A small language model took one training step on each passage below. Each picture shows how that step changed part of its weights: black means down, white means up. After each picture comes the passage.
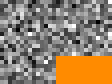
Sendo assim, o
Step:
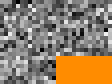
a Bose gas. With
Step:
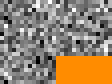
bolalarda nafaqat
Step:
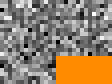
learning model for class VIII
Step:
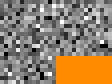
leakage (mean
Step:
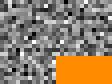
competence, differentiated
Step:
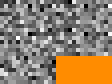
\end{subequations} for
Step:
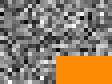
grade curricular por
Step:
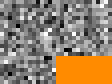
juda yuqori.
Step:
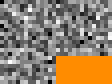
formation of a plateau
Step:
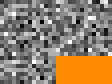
not just lead to a
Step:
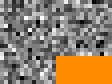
depend on luminosity or mass.
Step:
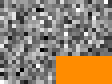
always valid. As we show
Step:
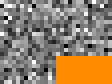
бўлиши учун,
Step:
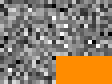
Gaussian pulses because with
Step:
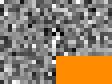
0 & \\ \tableline
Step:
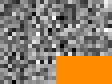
o'quvchilarning bilish
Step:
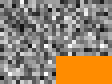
pelo Departamento de
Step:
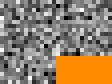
of the fact that this phase
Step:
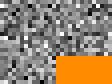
va o'simliklar
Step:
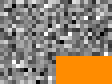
развитием проекта,
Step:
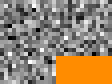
the vector potential of the uniform
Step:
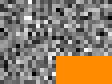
es mayoritariamente
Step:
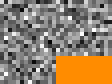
using continuum perturbation theory,
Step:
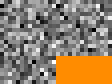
need to learn more
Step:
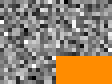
is defined as the sum of
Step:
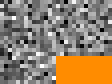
Padé approximant
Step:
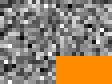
bu Sardoba
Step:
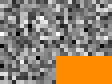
described in more detail in
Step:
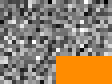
olimdir. U
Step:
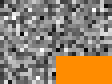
школама. -
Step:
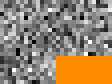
Testing} During
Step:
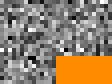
the threshold of dense
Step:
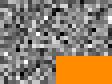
multiply its inverse to
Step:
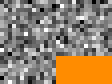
of detected pairs for the cases
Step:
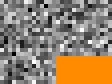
unit and the weights of
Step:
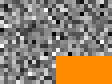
tener en cuenta las
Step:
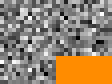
por Covid nas
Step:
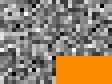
model, owing to the
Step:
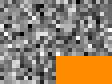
núcleo social,
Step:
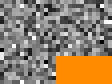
content feature, behavioral
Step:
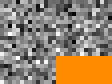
We have carried out extensive
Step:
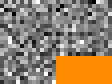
class X has to go through
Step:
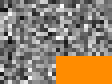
und Schüler mit
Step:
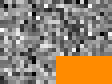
Beva onamni,
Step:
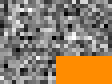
accreting PBHs also
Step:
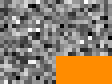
symmetric imaginary surface terms of
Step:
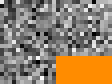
frequency 20 MHz by
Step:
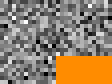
yechimini topish
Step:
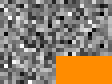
behave as four scalar fields
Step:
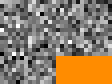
visto que este é um
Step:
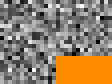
народ, а з
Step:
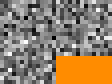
on the order of several
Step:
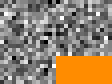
new branch reaches another
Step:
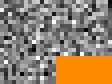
to the right-handed
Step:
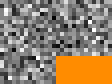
regions in their disks.
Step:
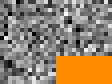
international cooperation.
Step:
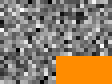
the circumferences of
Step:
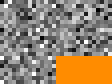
% des étudiants).
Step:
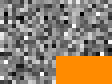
the centroid of all
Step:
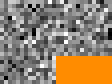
Mokryn O.,
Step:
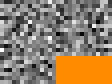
le cas 3 ANO de
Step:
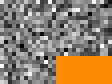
the idling states of qubits
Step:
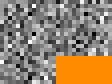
una preocupante
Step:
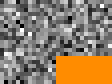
classical counterparts, such
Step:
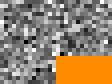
and none of the existing
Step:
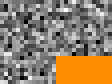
стеблей были
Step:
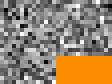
of approaching our points at
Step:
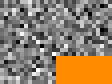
It has proved to be
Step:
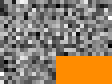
since the two quantities should be
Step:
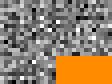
if the initial state at
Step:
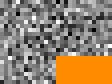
Kaminski Alves
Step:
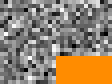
similar to those of Barras
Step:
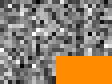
ta'lim yoshidagi
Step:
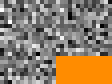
result in the formation of a
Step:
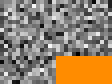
datasets to learn the
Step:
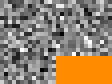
the number of new beads
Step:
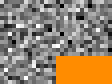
and charge correlations suggests that
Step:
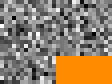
ultra high frequency
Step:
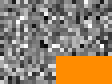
*Revista Brasileira
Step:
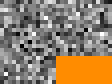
etilgan Kalit
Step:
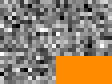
aplicado o descritor
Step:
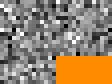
used in 3C products
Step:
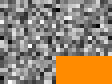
the evidence for the presence of
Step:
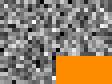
each benchmark and the
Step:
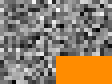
increased the level of knowledge and
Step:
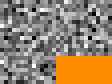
a Faraday
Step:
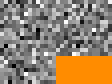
states with different excitation numbers
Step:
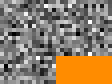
polarisation information, which is
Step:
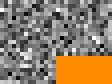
consider for the neutrino yield simply
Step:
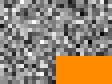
logarithmic scale has been used
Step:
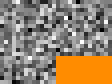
~ \subfigure[]{
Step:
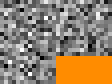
techniques de modélisation à
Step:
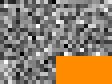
dikirim ke
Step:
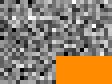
описать характер
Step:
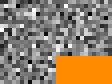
vertreten, dass
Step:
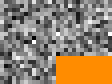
Professor, Head of the
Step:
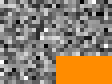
and $\nu_j$
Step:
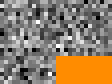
semplicemente, in
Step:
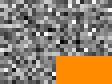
Monte Carlo simulations indicate
